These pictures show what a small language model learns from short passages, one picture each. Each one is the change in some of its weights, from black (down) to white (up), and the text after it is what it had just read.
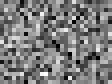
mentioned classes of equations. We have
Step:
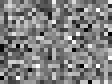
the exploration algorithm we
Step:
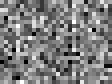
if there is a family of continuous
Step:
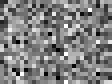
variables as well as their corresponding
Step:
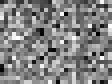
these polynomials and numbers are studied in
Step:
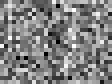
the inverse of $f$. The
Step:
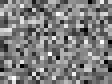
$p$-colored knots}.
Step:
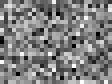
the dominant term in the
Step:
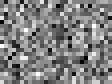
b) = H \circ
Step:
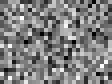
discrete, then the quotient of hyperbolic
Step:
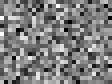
so called \emph{noncommutative
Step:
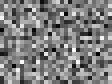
$\sigma_0$, there could
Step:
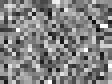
the initial datum $\tilde
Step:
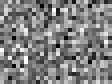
are fundamental objects in geometry,
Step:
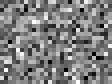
\end{align*} This can
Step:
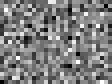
subgroup $S_0$ of
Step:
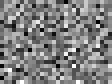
Apply a simultaneous similarity
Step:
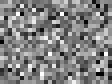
that can be used in practical control
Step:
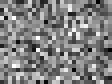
above and the Kronecker
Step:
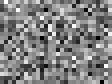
origin. The de Rham lemma
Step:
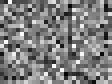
commutators of the operators of
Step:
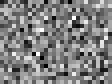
parameter $\params \in
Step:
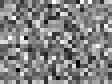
Chevalley formula, quantum
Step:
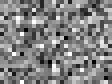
and $y$ are at distance
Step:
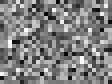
be a degree one normal map,
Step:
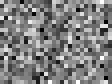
we assume that $\ell$ is
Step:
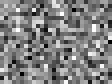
and Variance} The
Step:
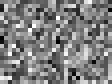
Substituting the above in
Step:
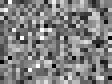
condition is satisfied (of course,
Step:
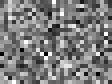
the sign-sensitive scaling of
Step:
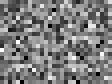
linking Dixmier
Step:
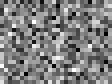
triple, allowing distances
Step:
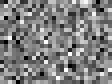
connection $\widetilde{\nabla }$ coincides
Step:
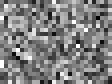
all oscillations evolve near
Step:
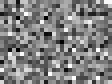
(see Lemma A1) and
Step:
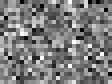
for all $k$. Thus,
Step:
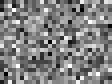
\eqref{3} for
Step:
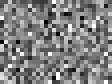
$[\alpha]$ has two distinct roots
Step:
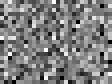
does not hold. \smallskip Theorem
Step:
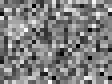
in the complex plane. The interval
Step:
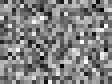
with slop $a$
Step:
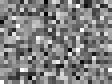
S \; \text{and }
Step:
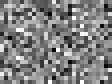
the set of singular points of
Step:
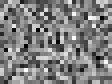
define $\sfT^x$
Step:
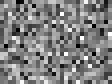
(\ref{equation4}) that
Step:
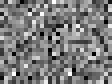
limit exists. It is immediately obvious
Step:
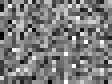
$$$$ Hence, to obtain
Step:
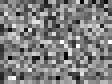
given fixed-point accuracy,
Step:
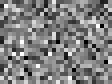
Disconnected rep-tiles
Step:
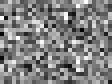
of a space $X$. The
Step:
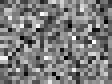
unique. According to our theory,
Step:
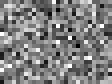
the central Bernoulli function
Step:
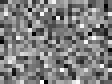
subspace of continuous functions in ${\cal
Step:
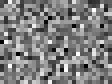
use of function $g$ defined
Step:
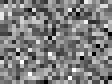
$n \geq 2$. Then
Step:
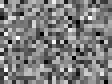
fact, this may remain true for
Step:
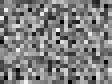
normalized by the classical limit condition in
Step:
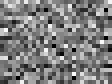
control trajectory. The basic theory of
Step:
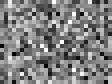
the sharpness of our bounds can
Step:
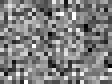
the class of all subsets of
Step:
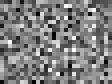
detail, we consider a network of
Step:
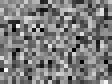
numerically trivial. We can therefore
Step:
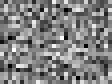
request var support from the
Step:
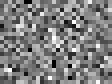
marked Poisson process model also yields a
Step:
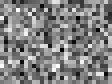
under any change of the parameters on
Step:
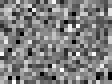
degree zero singularities just correspond to regular
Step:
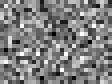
$\emph{not}$ a character
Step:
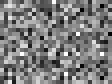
the standard discretization with its conservation
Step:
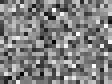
be some fixed set. We consider
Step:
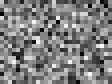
in Step 1, we have
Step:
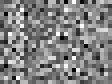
Igusa compactification
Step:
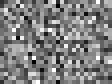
situation is more complex (see
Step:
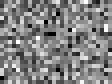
neighboring family of trajectories in the
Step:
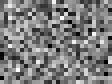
the presented method, employing
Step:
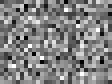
\hbar \left(
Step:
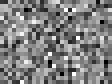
$e$ contains no vertex of
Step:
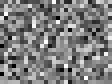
has $k!$ contractible
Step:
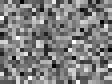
or $2$. In Figure
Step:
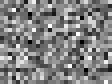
annuli is more complicated
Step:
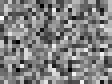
are the second covariant derivatives of
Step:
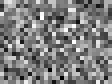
The result for the `general
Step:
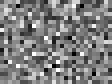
Statement of Results}}
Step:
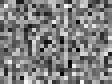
(\ie, the type of the
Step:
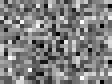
0 \leqslant x \leqslant
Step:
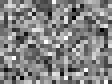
the maximum time existence of the
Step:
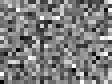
cycles. By sustituting the
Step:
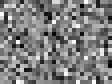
this family in a similar way as
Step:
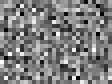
that uses the centered approximation with
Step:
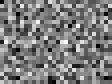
{\em normalizer extension} $$
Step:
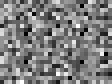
different but very similar: therefore we
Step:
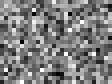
and a stability result for reflected
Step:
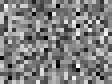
all standard tableaux $T$
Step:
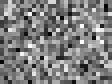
inverse walk of $W$ obtained
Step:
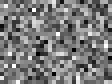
which implies that $k\geqslant
